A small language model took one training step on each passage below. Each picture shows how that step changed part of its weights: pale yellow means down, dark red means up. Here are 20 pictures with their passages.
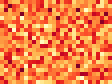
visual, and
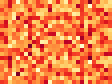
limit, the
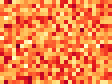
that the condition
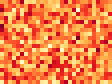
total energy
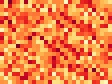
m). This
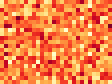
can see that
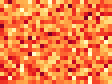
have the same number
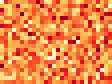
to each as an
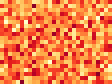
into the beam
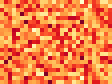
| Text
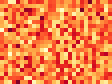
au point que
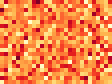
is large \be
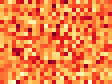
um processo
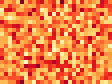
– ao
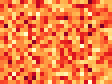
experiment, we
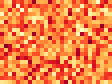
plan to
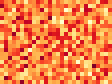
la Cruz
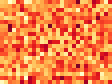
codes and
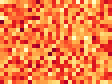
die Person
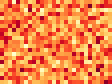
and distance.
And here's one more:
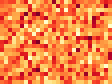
O densities
